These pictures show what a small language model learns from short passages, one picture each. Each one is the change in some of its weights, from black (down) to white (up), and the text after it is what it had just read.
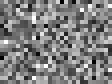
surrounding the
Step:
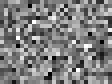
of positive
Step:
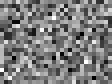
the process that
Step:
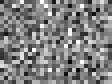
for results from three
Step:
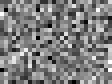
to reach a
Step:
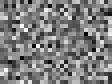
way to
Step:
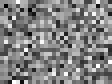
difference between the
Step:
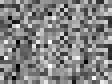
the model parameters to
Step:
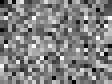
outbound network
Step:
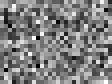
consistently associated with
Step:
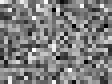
of ZnO
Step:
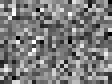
we only have
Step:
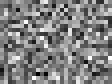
are often
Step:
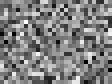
are referred
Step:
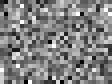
the table
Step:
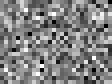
is evident
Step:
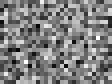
in Step 1
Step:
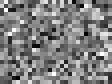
the suppression of
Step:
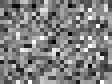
a limited number
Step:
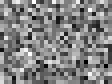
$q \bar
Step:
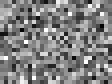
Phase 2,
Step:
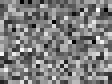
step is the
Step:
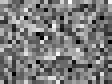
an FGR
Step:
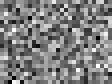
on the data of
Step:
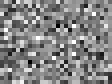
bias due to
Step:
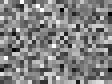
the 7th
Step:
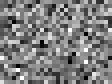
it is only
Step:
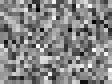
an odd
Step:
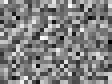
to a 3–
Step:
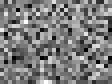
is also part of
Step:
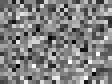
while there was no
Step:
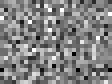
with 1st to
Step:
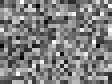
neglected some of
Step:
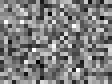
of Sri
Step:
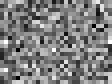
review of
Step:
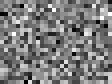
confined within an
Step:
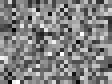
that the social
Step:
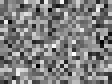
but now the
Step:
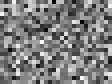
time to obtain
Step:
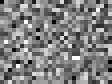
and node density
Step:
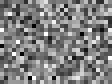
models for this
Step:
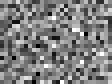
the relationship of
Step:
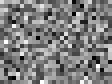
and the radiation
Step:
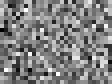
use these models to
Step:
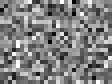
even if it is
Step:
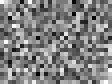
and the EU
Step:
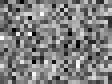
energies from two
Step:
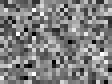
numerical simulations
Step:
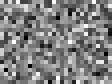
also be subject
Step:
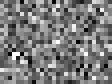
obviate the
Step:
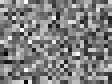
fit to the
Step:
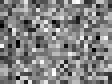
objects in the
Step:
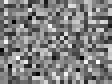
inner part of
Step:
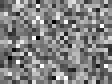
consistent with being
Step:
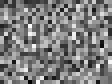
more quickly
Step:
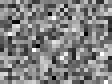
the interaction of
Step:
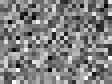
is the leading
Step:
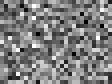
cover image
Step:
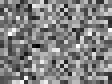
elements of
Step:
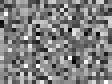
in this research paper
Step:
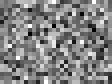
solids and
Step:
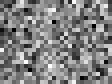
performance analysis for
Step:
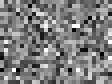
into active and
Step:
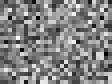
test cases. In
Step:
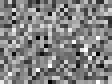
that is used when
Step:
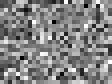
framework for
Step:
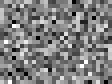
and the excess
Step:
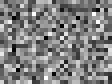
\\ \hline
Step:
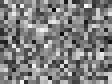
graph" and
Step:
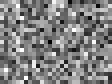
diseases where
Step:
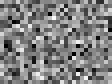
the closed
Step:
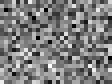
to avoid
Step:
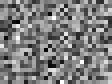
the association of
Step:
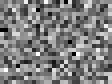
may use this to
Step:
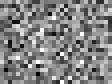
the representation
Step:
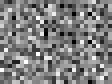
said we
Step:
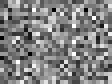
amount of
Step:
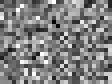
time points during the
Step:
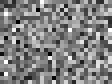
need to consider a
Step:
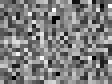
determine these parameters
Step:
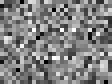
This survey
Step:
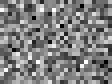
the mass density,
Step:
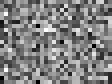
in CP
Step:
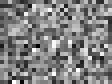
field of the
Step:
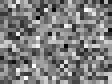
transfer of research
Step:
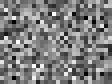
Thus, similar
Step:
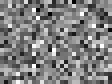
sufficient to
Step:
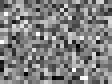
and III in
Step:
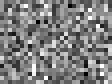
a technique
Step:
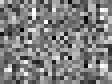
This technique
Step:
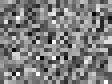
this drift
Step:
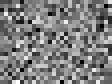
when the content
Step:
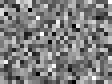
be partially
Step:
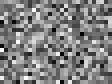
at the second level
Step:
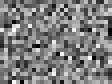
some of the
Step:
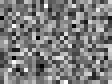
to this project and
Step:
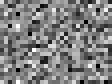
of movement
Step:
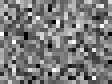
might be a
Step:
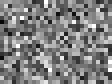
important parameters like
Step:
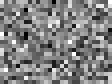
may be that
